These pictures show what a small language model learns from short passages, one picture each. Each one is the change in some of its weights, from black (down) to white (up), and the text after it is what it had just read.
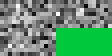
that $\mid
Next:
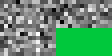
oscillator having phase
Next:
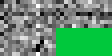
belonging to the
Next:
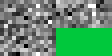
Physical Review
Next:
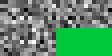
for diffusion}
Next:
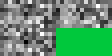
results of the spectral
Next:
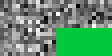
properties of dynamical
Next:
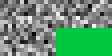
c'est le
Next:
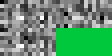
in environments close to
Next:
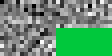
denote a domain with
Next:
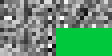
other model assuming an
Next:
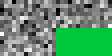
while. How
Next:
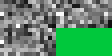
omitted terms
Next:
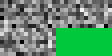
thereby defining its shape
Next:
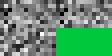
be replaced by
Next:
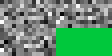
abrupt change
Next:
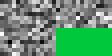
comes with the short
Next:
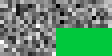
Some models, including
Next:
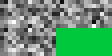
of the coming
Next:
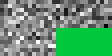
and a corresponding
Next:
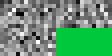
Given a triangle
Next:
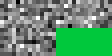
was the theorem read
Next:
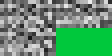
the case of
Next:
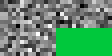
{\small FER
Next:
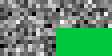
density, which holds
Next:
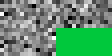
complete symmetric polynomial}
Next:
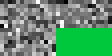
general quotient modules in
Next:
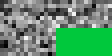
be investigated, by
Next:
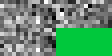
may even turn out
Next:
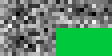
This note suggests the
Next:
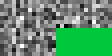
measures was often
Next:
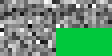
also get a simple
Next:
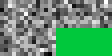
temperature, and the
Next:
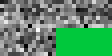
result under the influence
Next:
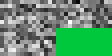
the ranks of
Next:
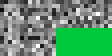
band of considerable
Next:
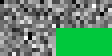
by numerous partial
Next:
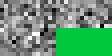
overview of different
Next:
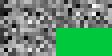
be powerful tools
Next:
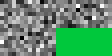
random slow manifold
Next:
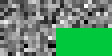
constant which is equal
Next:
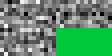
open connection forms in
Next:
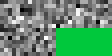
in three groups according
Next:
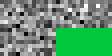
dimension $d$,
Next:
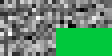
transform the count data
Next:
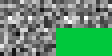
about the effective
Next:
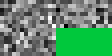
approximation by matrices.
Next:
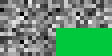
associated with the
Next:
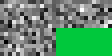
additional sublist
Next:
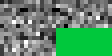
He regarded
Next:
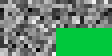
nucleus of the
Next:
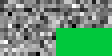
\ne j$
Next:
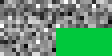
we get a square
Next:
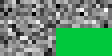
satisfy the conditions
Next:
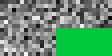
\qquad {\rm
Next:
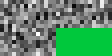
cloud environments. This
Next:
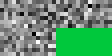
is defined as a
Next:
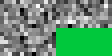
$\kappa >
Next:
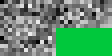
need to be
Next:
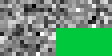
a colouring
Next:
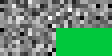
with some weight
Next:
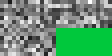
choice of the
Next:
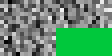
infinite volume fluid,
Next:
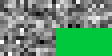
and discuss our
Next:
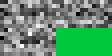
to act only on
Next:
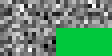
component. Furthermore,
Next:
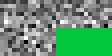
where the physical conditions
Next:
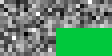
processes [1].
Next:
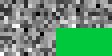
presented below.
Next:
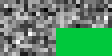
exist on this.
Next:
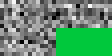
is known from GR
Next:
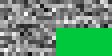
it seems that
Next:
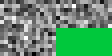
For two real sequences
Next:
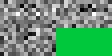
emits a coherent
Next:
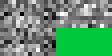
can be done via
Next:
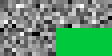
K \vert =
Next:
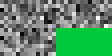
signal at low mass
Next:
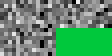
measurements, we aim
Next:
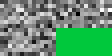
that $A$
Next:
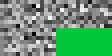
a uniformizer
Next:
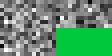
additionally taken into
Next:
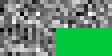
II: Number
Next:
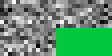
be filled up
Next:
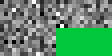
Brownian motions}.
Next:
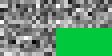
Unlike the classical
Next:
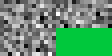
lemmas are
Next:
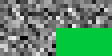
are strongly correlated for
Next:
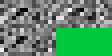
Institute for Theoretical
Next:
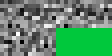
In {\em
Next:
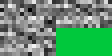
the ratio of the
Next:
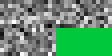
the $\alpha$
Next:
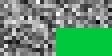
of course flat metric
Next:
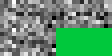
is spherical, implies
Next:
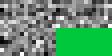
defined by the integer
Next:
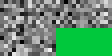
into sterile
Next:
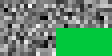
contexts. In
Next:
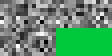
applications ranging from
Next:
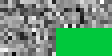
the proposed sensing
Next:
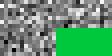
the site-independent
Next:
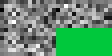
of ellipticity equal
